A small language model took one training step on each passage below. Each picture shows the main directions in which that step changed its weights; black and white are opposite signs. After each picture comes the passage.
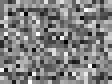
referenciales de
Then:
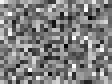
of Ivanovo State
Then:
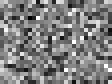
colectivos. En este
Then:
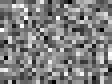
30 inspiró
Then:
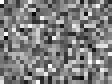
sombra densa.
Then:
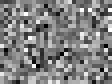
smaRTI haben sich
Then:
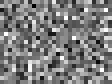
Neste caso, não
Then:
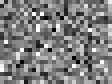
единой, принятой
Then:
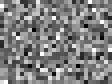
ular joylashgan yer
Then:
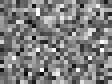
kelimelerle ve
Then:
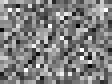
increase in fertility
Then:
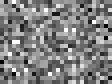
munosabati xususida
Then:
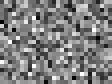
supraveghere a
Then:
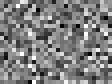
ikki-uch yil
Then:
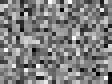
usinislardi aytib
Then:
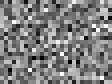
tolok ukur
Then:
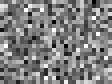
ta'sir orqali
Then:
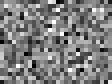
regulatorio en el
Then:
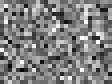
budget tizimini
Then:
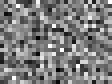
de aprendizaje
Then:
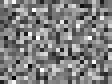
5 SD Negeri
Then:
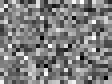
l'entreprise et en
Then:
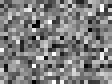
yurtimizda ichki
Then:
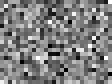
o'rgatadi, bu
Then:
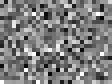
ости бойликлари
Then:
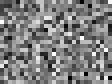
tõusid autode
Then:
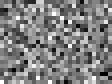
corpo da carga que o
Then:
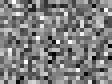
raisons. Parmi les
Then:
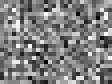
Autismo**. *O
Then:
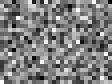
En ese camino, la
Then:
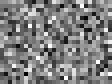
to establish the
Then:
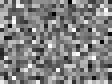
ileri sürülür.
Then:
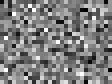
trabalho, situação
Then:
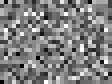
жалобами на боль
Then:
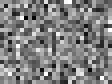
los siglos XVIII
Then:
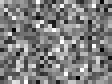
revision of the
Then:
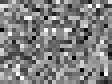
va vaqtincha
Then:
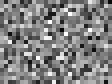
o'chmas iz
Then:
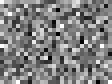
of Conferences*, 37,
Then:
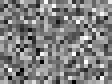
literature on the
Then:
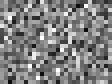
dat de omzet
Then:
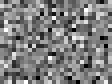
qoladi, yangi
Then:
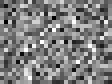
berilgan. Pedagogik jarayonning
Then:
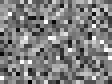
importante que sejam
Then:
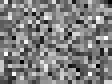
телебачення та
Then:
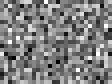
que puede tener una
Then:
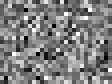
27 жінок)
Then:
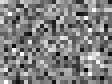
of midwifery
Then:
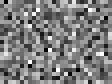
Ряд матеріалів
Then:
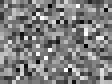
carbone. Mots
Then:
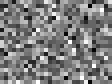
va bog'liqliklarni
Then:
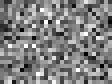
with an hourly interval.
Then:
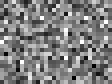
en México existe
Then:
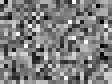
редоследом и
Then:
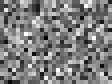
kuchi ipning
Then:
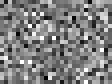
даних через
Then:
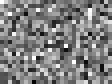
of Democracy,
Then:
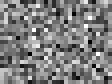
janubida joylashgan
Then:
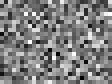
турлар доирасида
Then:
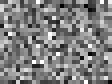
pedagogik tajriba
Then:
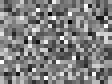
abordem a temática
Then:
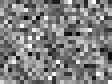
23. Schull
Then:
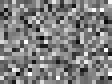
relacionadas a várias
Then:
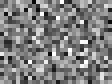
größten Teil
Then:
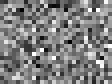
University of Technologies
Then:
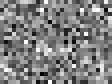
hanteren van de
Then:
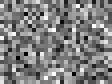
выпадения любого
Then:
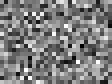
пристизања од
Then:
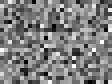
melainkan harus
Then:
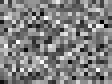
здоров'я –
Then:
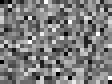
medium, provided the
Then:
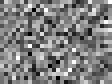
i ikonograficzne
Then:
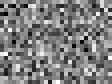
başarının en
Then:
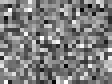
not scientific, but
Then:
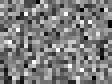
resultados. Quadro 1
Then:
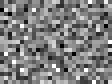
– Project Report
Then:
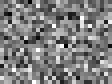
de menor relação com a
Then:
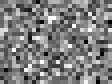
beweglicher werden,
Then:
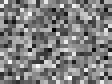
condiciones, os animo
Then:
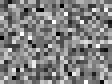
decisões que impediram
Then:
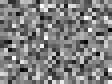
ceux en emploi
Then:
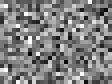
ASOSIY QISM
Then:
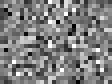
habitual en estudios de
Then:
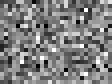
grande donde se
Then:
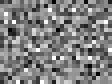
discursos podem se
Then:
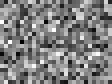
– Toshkent,
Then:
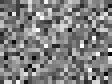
Ambrogi, M.,
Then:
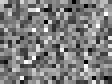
most efficient tool for
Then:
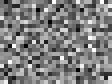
language reading
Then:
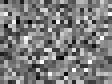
Ular o'zaro
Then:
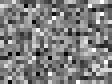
bo'yicha olib
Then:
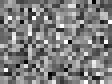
Wirkung, der
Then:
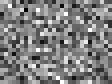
contextes nationaux
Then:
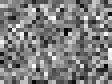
uchun turistik firmalar
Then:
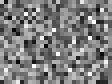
Воєнний стан
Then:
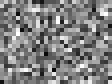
dall'altro taceva
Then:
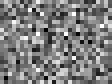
noviembre de
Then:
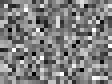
onde foi utilizado o
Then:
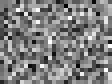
novas definições quanto
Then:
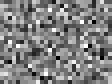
tem maiores condições
